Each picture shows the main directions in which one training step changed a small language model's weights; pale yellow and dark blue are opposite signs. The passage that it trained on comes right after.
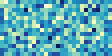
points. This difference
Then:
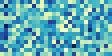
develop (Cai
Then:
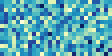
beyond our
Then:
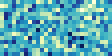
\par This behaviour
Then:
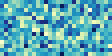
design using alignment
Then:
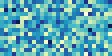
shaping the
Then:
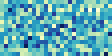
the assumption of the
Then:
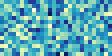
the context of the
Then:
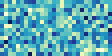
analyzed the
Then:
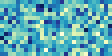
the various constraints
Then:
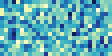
online appendix
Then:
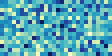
by smoothing
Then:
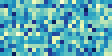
FORM and
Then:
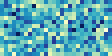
NLSM new
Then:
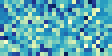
biologically active
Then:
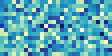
detailed discussion,
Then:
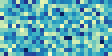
and Kavli
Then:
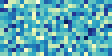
namely the
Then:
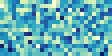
aged 66 to
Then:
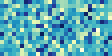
pointed to a
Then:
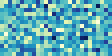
bound deeply by
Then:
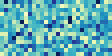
origins of the
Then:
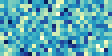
the unknown
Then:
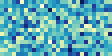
bodily one and
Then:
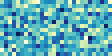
MgO is
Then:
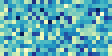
was exhaustive
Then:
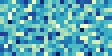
kinds of
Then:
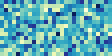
inadequate focus
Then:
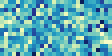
measurements performed at
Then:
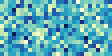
or change of the
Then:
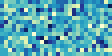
layer, we
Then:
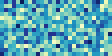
converge to the
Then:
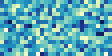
in dependence of the
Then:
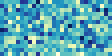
can be very dynamic
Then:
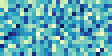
in resource
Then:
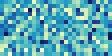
using the individual approach method
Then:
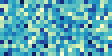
small number of samples
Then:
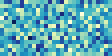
time operator for
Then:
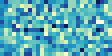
the VSD,
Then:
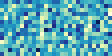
to other recently
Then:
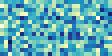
of hospital
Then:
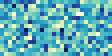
of different kinds
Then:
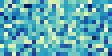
saliency for
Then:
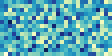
this study as the considered
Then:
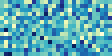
focus on? Do
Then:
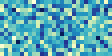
conflicts, but
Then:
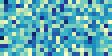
model is due to the
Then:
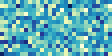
cause of the
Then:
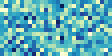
users' trust
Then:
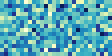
quantum yields than
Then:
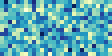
representation of network
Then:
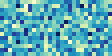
has gradually
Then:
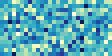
Hz to a
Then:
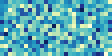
the most common
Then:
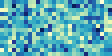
LSDA results
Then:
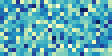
process, whether
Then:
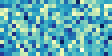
quantity to a
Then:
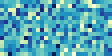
were reinforced
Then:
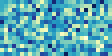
the Dirac
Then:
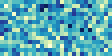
wasting, and
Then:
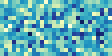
with abstract
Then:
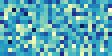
towards the
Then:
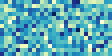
of Afikpo
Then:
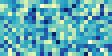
represented in the
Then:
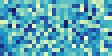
concerns the
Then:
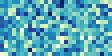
less present. The obtained
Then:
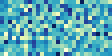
the many body
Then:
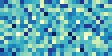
Fe emission components
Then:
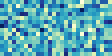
of data from Delta
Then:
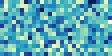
density as a function of
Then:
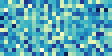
operator as an
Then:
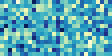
useful at very
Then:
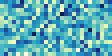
standard coherent states
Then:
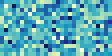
Phys. Rev.
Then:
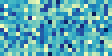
at the finite
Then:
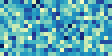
and Medical
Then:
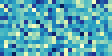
Oracles from
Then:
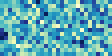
some divergences
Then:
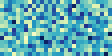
cross section, the
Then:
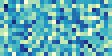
a broader
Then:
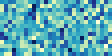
suggested by our
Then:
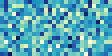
who made less
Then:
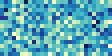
The length of
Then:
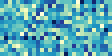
fact we find the
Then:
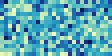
and it remains a
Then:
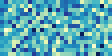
the mobile
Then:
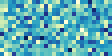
technology has made
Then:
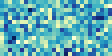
Additional information
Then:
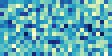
in terms of generation
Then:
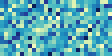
that other structures can
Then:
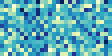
range (up to
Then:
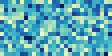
expansion of the
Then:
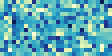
New data has been
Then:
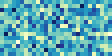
might be considered small
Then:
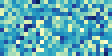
Zone temperature,
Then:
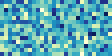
been quotes.
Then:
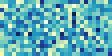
Between Select
